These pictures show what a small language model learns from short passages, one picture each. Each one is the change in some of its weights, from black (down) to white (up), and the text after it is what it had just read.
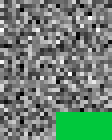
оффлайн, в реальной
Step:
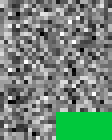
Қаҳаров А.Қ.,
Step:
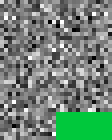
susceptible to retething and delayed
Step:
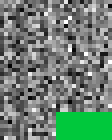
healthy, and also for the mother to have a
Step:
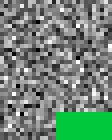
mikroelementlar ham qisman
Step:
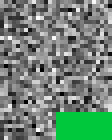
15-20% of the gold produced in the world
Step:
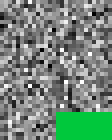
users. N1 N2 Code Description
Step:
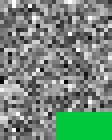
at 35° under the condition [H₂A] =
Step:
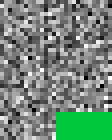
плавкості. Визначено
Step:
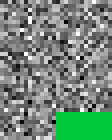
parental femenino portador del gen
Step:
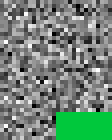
to be quite stable and could not be converted
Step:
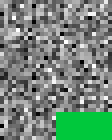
yellowish-brown (Figs 4 &
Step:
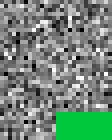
from Malaysian study titled "Maternal
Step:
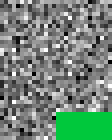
In complementarity, SDOs work in many cases
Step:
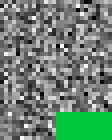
can be the torch that can make Dignity,
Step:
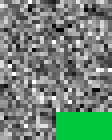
Business Mathematics students. Keywords:
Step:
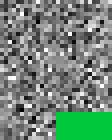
from water vendors and four from source
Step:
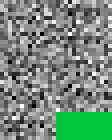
for the most variability in intention to use
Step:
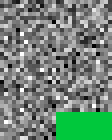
research community” (Aspesi and SPARC
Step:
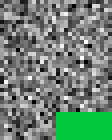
schools at the level of basic and secondary
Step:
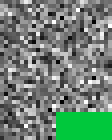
associated to determined ideas, sensations, emotional states,
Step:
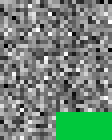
Ubung Gemilang MRF, while
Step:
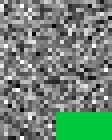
+ substrate. Brain + venom.
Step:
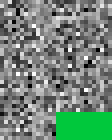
Botir Qurbonovich Qarshi
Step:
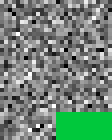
identical down to every detail. Due to
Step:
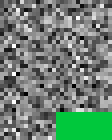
яратган асарларини ўрганишга
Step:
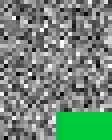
can take on responsibilities for creating or optimizing
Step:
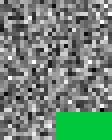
conceptualizing, and thinking with these logics
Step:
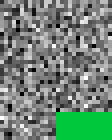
sampling times were measured, and the amount of
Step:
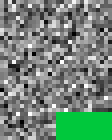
inibem a MAO, a principal
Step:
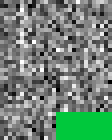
Commitment Leadership is a thoroughly
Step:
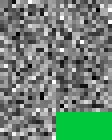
goals, for integrating their wisdom into our cultural
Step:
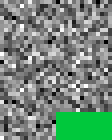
dalam pembelajaran IPS di
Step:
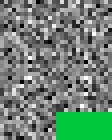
tabel data yang digunakan dalam penelitian ini,
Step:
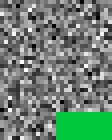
saturated saccharose solution. All collected
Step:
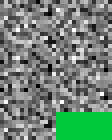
نادي قدماء سيدي
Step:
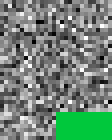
реальным, осязаемым
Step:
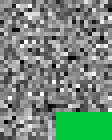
heterogeneity by changing the delay bound of
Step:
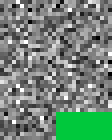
e reduz a vulnerabilidade (Silva;
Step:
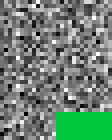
of a problem, the system will retrieve the
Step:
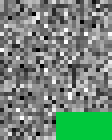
forever. We are immensely proud of
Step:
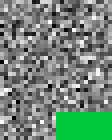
of camels [4,5]. Although camels
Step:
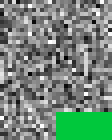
assessments in Scotland, Geoderma
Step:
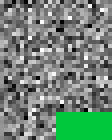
British supervision in southern India.
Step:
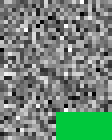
Shuningdek, L.V.Dmitriyeva
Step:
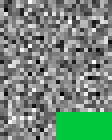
teachers, so as to realize the objective of building a
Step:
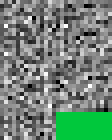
should be used to ensure the WSN is secure.
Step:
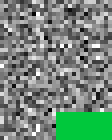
in our daily environment of the potential benefit of
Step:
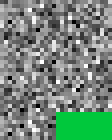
die meisten Daten nominal- oder
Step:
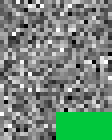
in numbers are as following: - Seven
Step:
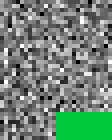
essência ministerial, reservar-lhe
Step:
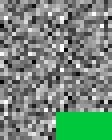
etishi kerak. Faylasuflar va
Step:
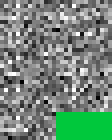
Yuqorida aytib o'tilgan fikrlarga
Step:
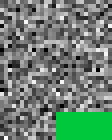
level of the ministry. This should be prioritized
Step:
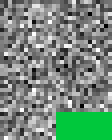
(2009). Sutnist' innovatsiy,
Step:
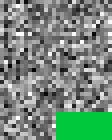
(MEC), desempenha papel fundamental na
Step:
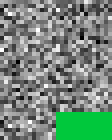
para asegurar el bienestar de la
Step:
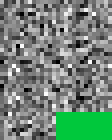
доступ до освіти, робочих
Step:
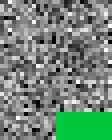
зіставлення (five senses technique),
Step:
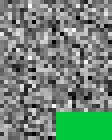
ortamda konumlanması,
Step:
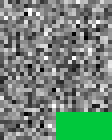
sources for financing the production activities, with an assessment of
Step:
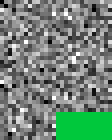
Trafficking 185 Azamatova
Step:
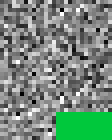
data used in a publication is an important step in making
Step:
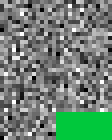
Objectives: To obtain the occurrence of
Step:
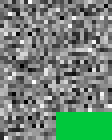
deal with the subject and that have been published in
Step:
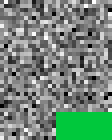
te volgen (maandrapport resultaten met
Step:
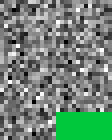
thank Prof. Fang Jiancheng,
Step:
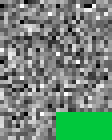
estrechamente asociado a resistencia a la
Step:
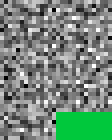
cargo de sus consecuencias en el largo
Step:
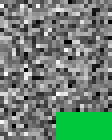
mga hamon sa wika at pagsusuri sa mga
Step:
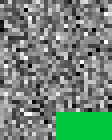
Batinić, University of Novi
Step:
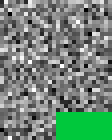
Arduino IDE – A software for writing and
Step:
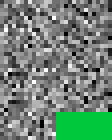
the need for their prevention and correction.
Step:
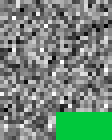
middle childhood, and provide metrics for
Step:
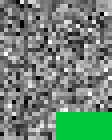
wyników lęgów.
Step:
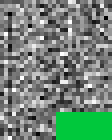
his theoretical descriptions of the Arabian scale.
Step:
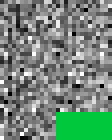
management include poor quality of training (Vasan et al.,
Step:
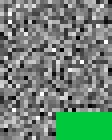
\Delta n_{eff} -
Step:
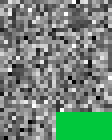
alternative fuel for explosive production is the
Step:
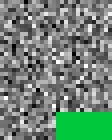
can occur as described in Ayurveda about
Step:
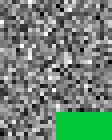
entanto, eles continuam a atuar no
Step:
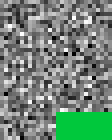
biolaw. Internationally, legal regulation of
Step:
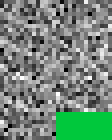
(Фактично – відсутність
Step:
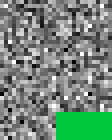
show that high spatial resolution is obtained with traditional
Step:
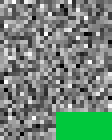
auf Grundlage der Faktoren
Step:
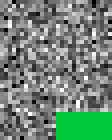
Fazenda, Ministério da
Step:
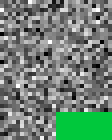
que são a Tropa Regular, a
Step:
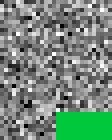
soggettate ad una legge
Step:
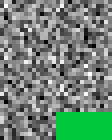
școlare, prin demersuri
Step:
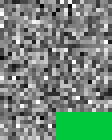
Meskipun demikian tidak
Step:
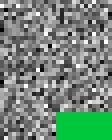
shelter to the entire population. Like these
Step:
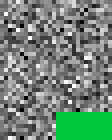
as 1) type, 2) financial model, 3)
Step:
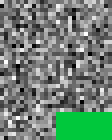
[6]. In the case of ping-pong
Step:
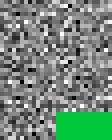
J., Mygind, T.,
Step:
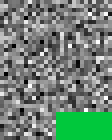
zero-emission vehicles. For the
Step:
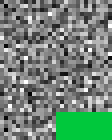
de l'Université de Waterloo
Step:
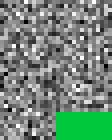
втручання усім хворим
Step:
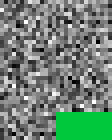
of the teaching-learning process. Moreover, the
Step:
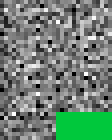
является реальностью сегодняшнего
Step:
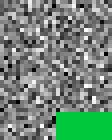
(20% testing rate) of the person P1,
